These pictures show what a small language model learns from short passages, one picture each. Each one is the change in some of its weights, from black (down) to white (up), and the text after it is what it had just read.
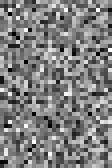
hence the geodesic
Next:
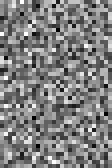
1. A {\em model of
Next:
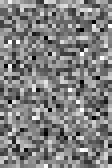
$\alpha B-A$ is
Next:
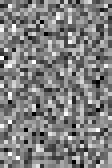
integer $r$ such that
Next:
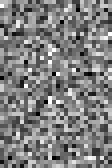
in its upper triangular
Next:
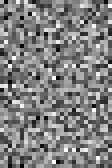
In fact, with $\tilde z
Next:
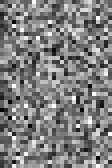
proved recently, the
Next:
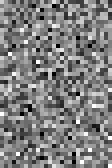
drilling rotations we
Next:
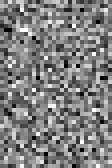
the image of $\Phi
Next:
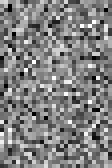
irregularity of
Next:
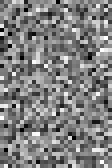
game with 3 coins
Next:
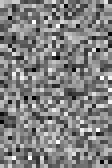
isotopy $f \circ
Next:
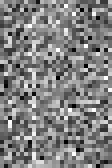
out of $ Z $ in the
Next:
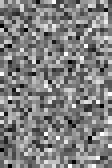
we know $f'$ is positive
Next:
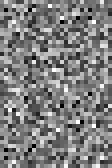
J})$ belongs to class
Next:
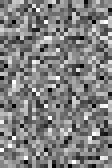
part containing $1$
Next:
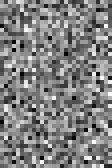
the conditional measure obtained via
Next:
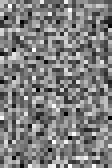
$ are distinct points of
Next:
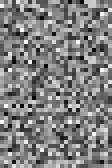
{All the numerical
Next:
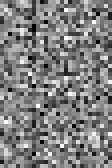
\maketitle %
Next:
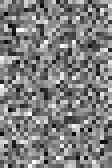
be checked are
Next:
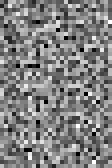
E \log^+ \biggl
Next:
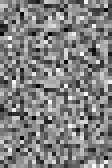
at iteration $r$.
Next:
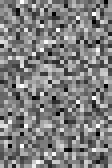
the reduced \zede
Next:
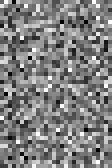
3 proposes the new
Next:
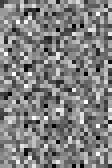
A\times \BP
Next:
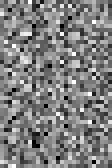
WMW test.
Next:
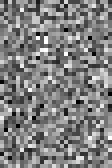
the smooth head derivative
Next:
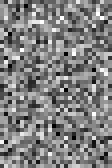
usually known as the
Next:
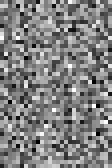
to complete the proof,
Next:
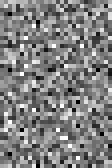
\right\} \ee As
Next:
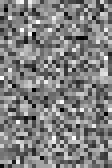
and Maria~O.
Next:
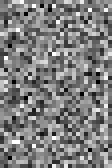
an hexagon whose
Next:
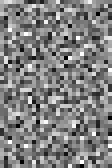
\gray \mid & &
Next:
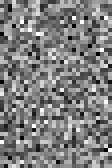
with minimal fibres,
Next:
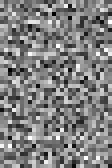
denote those elements that are the
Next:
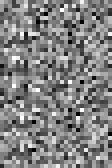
R}^d$), since the
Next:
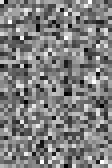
the double group of a
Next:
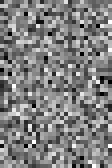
\emph{uniformly bounded
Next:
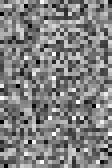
subdivision of the
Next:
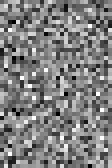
$S$-prime (and
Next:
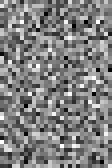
the vertex we choose to
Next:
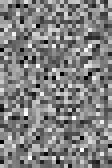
using the topological recursion
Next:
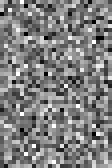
the bigraded model of
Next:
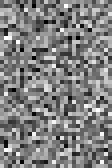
perturbation above is
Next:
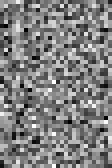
over the cluster
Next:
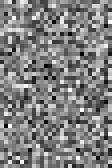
$\AVAR$ and
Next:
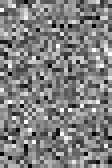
trivial representation ${1\!\!
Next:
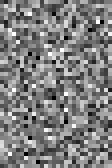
to saying that $E$
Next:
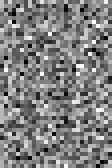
well-known fact that
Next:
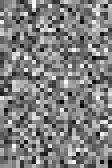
coaction of $G$.
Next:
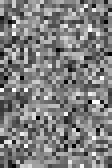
semesters, which is
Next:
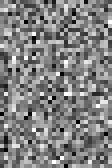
Let us now consider the same
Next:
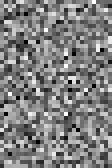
0$, which implies that $$ 1
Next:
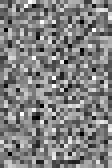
0. \end{equation*}
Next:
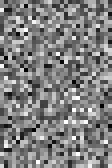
PhD, funded
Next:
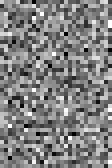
equivalence relation $E$
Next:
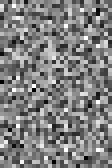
and their dual coefficients,
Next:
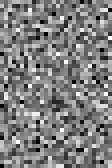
enough). In fact we have
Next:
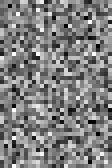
knowledge, we are the
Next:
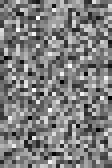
after finding three
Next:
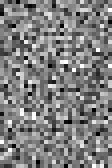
of the operator $\Mo$
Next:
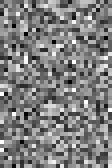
injective cogenerator,
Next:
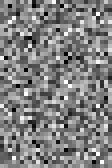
Set $$ \ww
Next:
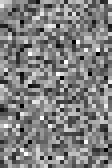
look at this algorithm from the
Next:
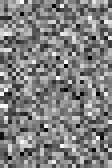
theory. To give a
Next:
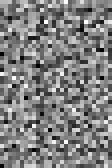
for LR: For each
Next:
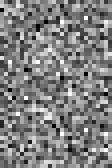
to the lattice in the
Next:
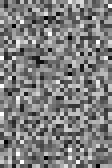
relative entropy
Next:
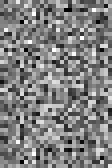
to the corresponding situation
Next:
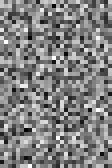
definition above are related by the
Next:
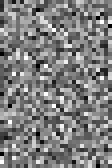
if $\phi(t)\to
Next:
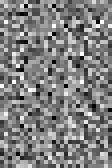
manifold, it would
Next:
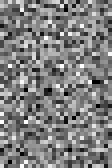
the semigroup ${\sf
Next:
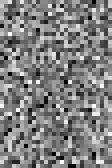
sets are disjoint unions
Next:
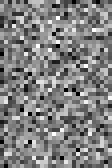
Section, we consider the special
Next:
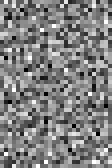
systems". AQ
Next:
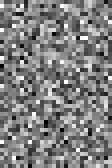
Also, we denote by
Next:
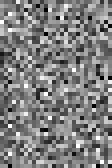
$\phi: A\to
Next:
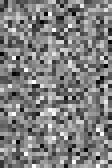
poorly when the inner
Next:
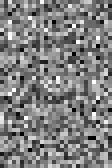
s} + i\beta
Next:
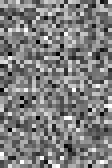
construction $\phi$ is an
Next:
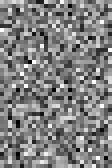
$\frak{g}$ be a
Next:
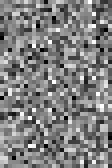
an open Morita
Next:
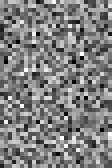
$K$ is closed under all
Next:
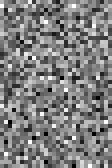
that the cone percolation
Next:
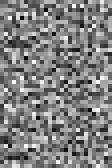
polymer, that is,
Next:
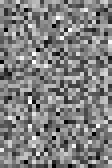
\leq \sigma_1
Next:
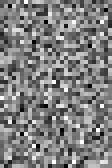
equally spaced grid of
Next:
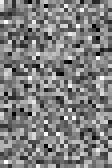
number minimize length in
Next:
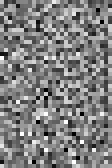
$l'\geq l\geq
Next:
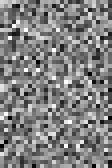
be the projection of
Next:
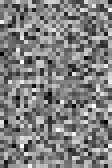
for the first letter and 3
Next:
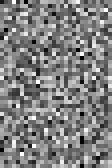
inertia orbifold
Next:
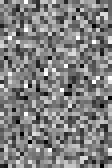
of which way the generating
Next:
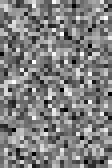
with a contractible
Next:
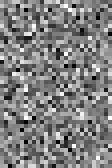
\mono \tilde G$
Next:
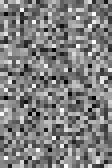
a volume integral representation
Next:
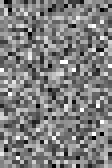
obvious that $\oS$
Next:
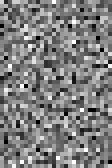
with $k<m\wedge
